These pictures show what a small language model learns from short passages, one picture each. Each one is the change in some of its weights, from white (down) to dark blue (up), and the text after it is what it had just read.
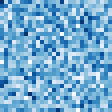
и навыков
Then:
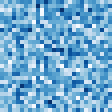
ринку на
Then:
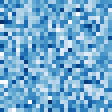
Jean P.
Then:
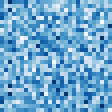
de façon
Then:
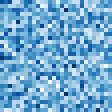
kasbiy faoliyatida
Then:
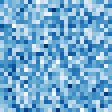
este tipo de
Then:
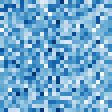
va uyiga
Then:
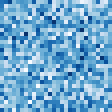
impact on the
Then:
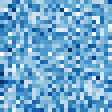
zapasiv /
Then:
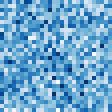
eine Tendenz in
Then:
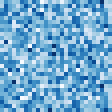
menga juda
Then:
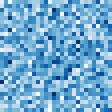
yaratuvchi shaxs
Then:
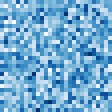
xulosa bera
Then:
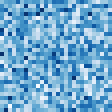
évidents en
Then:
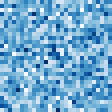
la acción. De
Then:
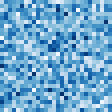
yo'l bilan
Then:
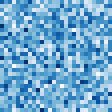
falsafa doktori
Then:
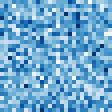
Économie et
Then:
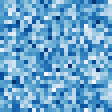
eine weitere
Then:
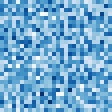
que interpretan
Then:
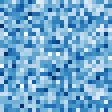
ha relacionado con la
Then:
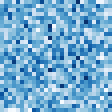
docente 6 GC
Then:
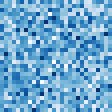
bolalar kitob
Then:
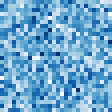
factors which
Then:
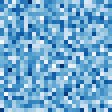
мать часто
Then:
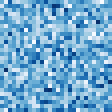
de educação,
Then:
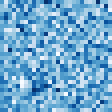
the received
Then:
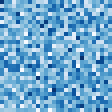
iqtisodiy samaradorligini
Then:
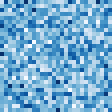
as diferenças
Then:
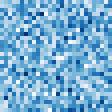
uma tarde de
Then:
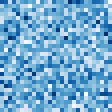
bebas dalam model
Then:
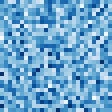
itu, kompetensi
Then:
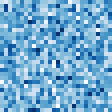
ori cele de
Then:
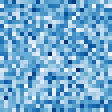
de Erasmus
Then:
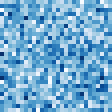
impón. O
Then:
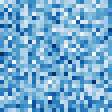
Senhora do
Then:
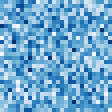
las características de
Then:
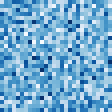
competencies for the
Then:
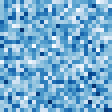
but may also
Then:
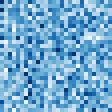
asosiy ilmiy natijalarini
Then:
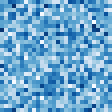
owners to
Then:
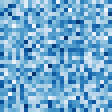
malakalari va
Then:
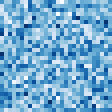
é chamada de
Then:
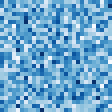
base et les activités
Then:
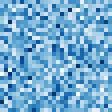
qildi. Ammo
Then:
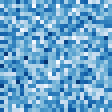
va lingvistik
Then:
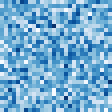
social devido a
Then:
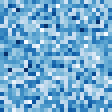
tajribalar ishlab
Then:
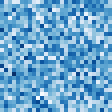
деяких з
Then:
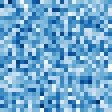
на базе
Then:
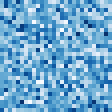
I (до
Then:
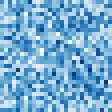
aos casos mais
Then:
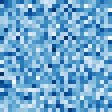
joylashgan har
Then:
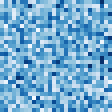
en hoe
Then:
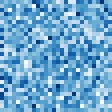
english. 4.
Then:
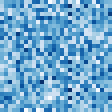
даже те,
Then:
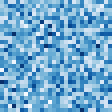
demás, y
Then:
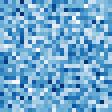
como la Gripe
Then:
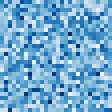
навіть в
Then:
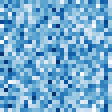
and J. G.
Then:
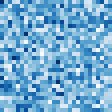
привьется и
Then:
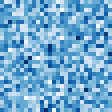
están compuestos
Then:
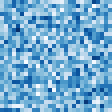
foco está na
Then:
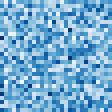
normal à part
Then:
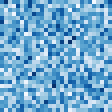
identitas mereka
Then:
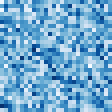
таб. 1
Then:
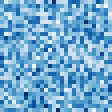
planejamento da
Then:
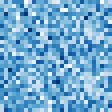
texnologiyalar bo'lishi
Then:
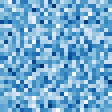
de los servicios
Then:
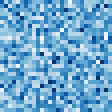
Али ибн
